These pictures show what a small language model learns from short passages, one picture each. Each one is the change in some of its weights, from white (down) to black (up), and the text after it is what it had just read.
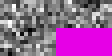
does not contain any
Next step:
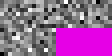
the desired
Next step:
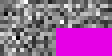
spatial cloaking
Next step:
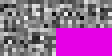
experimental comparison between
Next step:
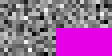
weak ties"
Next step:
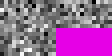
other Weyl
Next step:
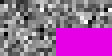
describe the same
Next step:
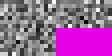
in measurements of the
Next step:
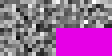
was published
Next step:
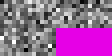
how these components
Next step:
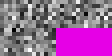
mortality of
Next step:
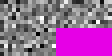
simulations, we set
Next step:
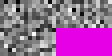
Furthermore, the
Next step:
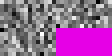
view of tooth
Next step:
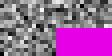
was proposed by
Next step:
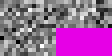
the organization
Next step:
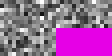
We now turn to
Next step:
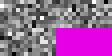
House, St
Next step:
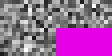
of the difference operators
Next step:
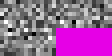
and volume management.
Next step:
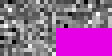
As every parameter,
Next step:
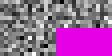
needs of the
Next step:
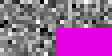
they can actively
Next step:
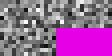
to the rather large
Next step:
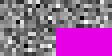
where the precision
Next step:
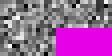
are often limited in
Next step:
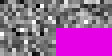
system, resulting in
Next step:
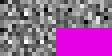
behavior under various temperature
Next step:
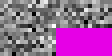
the LEP
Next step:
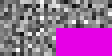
if and where the
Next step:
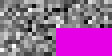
the extracted
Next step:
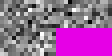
the general equation
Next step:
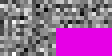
energy dependence shown in
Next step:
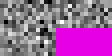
means that we can
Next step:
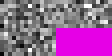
keV band.
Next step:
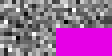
\item These density
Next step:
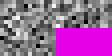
are dominated by
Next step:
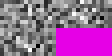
of the most
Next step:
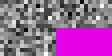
testing of
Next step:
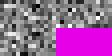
field $B =
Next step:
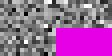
stress. It is
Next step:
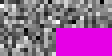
expected to be
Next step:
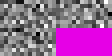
step function that
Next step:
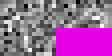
are easily
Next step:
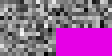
instruction for
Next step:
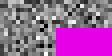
fact that this design
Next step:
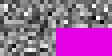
minimizing the
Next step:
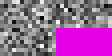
reaction temperatures
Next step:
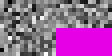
The saturation
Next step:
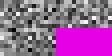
the images, such
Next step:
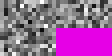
of merely
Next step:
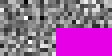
that the partial
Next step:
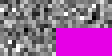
biography related to
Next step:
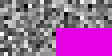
were assessed and
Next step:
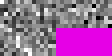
use available 60
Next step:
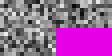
future null
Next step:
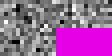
5 meters
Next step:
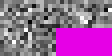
the same scale of
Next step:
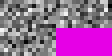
the device under
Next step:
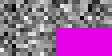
height is increased
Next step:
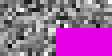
their needs in an
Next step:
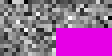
aids in
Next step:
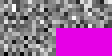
theoretical model is needed
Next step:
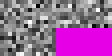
has focused the
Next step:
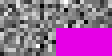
accurately and
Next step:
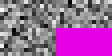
satisfy an appropriate
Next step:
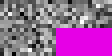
CKM matrix
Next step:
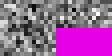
$D$ denotes
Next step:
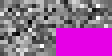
the frequencies and
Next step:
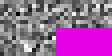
over the same
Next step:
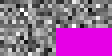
graviton cross
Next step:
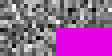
is extended to be
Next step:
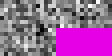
at selecting
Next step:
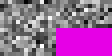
the fact, that
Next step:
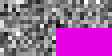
other numerical, experimental
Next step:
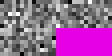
power levels, a
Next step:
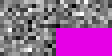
the fermion
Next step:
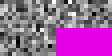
in 614 patients
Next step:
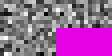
per gene by
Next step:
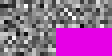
probabilities are
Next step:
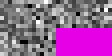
session. The
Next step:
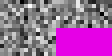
for Ph.D
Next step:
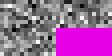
noise $N$,
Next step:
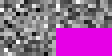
each other, would
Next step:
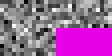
has a unique
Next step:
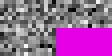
in the first years
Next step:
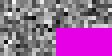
UA OA
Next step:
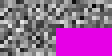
and compute an
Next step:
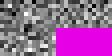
parton and the
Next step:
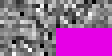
as legal
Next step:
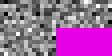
maximum load applied on
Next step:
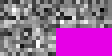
tensor interaction is greater
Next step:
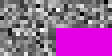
for $p <
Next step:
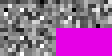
after surgery
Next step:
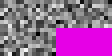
and original is
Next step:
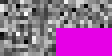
oscillation probabilities
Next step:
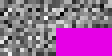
and release the
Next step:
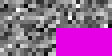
These results stand in
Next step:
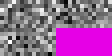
Female in
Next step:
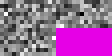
left a distinctive
